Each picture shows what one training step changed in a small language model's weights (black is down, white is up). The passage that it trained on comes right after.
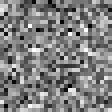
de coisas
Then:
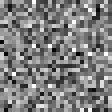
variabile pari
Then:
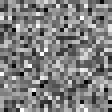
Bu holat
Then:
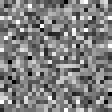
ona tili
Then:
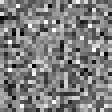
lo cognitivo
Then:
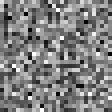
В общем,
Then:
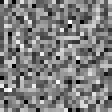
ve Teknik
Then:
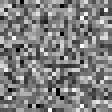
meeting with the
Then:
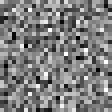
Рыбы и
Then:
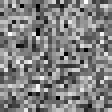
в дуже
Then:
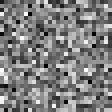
Oftest har
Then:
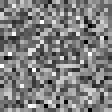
sociais da
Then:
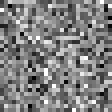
chiqish va
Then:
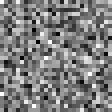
indicadores del
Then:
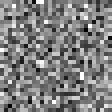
bajo los
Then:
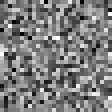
la tecnologia
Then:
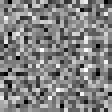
композиции в
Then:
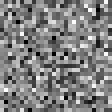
padre no
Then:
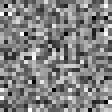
Isla de
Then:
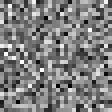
nem voltak
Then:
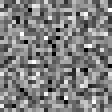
área de
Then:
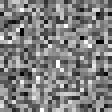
Hij is er in
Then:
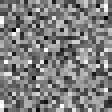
pod koniec
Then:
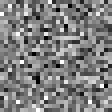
языка или
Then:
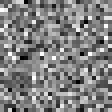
autoral. A
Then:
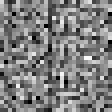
la interpretación
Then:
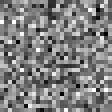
com pacientes
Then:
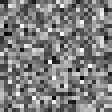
frente a um
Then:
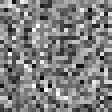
Ce sont
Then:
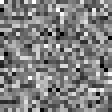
les activités
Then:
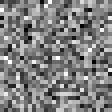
que aún se
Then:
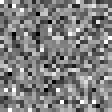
que as escolas
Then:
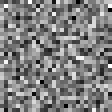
se fosse,
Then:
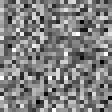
es convenir
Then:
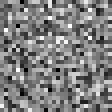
- Rizika
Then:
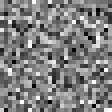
pupils of
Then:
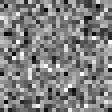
de labores del
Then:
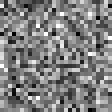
einzig die
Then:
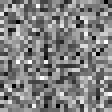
режиме в
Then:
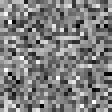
dalam kerangka
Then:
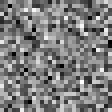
integrada do
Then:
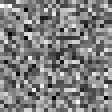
the ages of
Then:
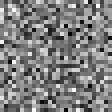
escaso de los
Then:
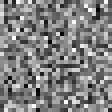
potencial para
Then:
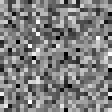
la exclusión
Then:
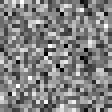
geniales para
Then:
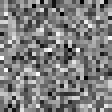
de derecho a
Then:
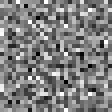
necesario a
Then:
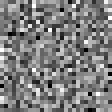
liefert den
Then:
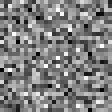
há além do
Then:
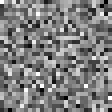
consideration of
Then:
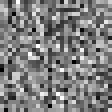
en las comunidades
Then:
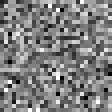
компетентности —
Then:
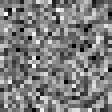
va Binormal
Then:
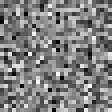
– URL:
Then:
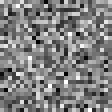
то это
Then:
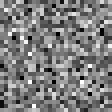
que a prática
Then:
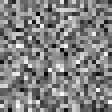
puede estar más
